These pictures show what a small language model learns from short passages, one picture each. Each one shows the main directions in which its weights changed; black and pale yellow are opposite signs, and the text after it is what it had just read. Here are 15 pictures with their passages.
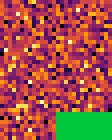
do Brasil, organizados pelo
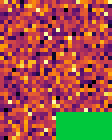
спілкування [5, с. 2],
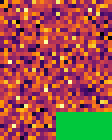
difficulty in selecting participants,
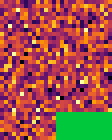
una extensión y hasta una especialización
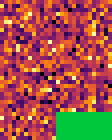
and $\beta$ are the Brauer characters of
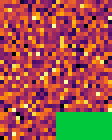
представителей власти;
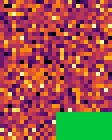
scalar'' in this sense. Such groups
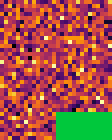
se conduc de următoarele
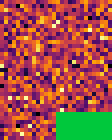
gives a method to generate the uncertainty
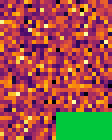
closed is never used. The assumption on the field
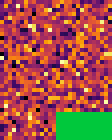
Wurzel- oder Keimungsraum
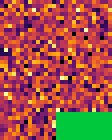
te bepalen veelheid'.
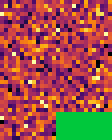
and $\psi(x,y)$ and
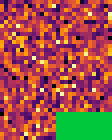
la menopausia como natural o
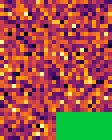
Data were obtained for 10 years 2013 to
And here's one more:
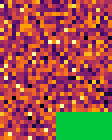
all $\rho\in[0,1]$. It follows
